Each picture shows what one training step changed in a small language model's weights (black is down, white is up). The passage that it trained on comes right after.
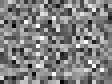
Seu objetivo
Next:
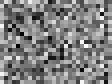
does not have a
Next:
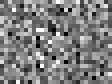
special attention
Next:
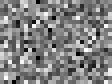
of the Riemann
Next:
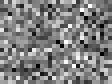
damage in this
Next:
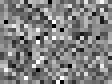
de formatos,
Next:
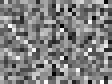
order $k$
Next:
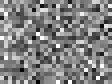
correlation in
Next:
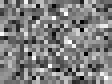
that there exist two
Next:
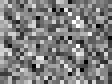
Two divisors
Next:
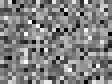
into account that
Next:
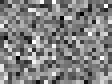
shared with
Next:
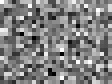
больные с
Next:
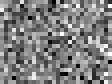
will denote the free
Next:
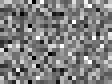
submitted for
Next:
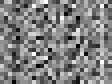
infancia en
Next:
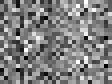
to use additional
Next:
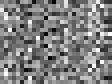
model structure of
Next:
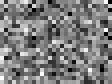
complexes. The
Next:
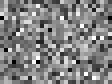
que más
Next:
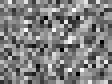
Science та
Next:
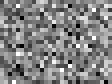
com contato
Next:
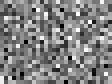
the fine level
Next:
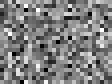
replacements of
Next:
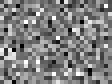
the output
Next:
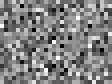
is a direct
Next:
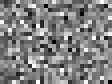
os gestores
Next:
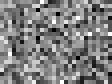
finite entropy
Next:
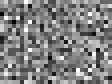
consists of three
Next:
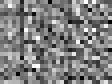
Interval of the
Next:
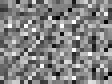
tarixi va
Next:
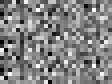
and for all
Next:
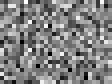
and between the infinite
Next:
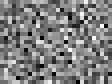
это, по
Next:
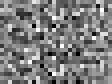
educativas de
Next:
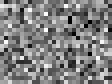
If $u$
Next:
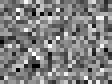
for details.
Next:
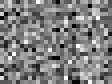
систем в
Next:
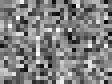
$Q$, then
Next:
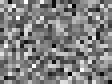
resolution of
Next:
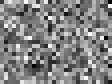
à tração.
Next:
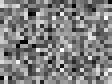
R$, then it
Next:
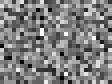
then we have
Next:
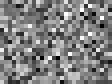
preimage in
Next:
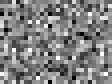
for its principal value
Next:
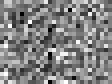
length of its corresponding
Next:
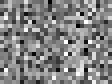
of finite element
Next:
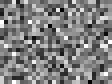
for the first time
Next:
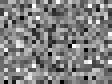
a cyclic group
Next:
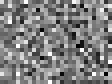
any $s
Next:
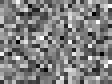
(in Section
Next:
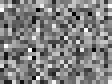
decomposed into different
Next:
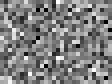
continuous character $\de
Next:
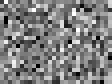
pode dar
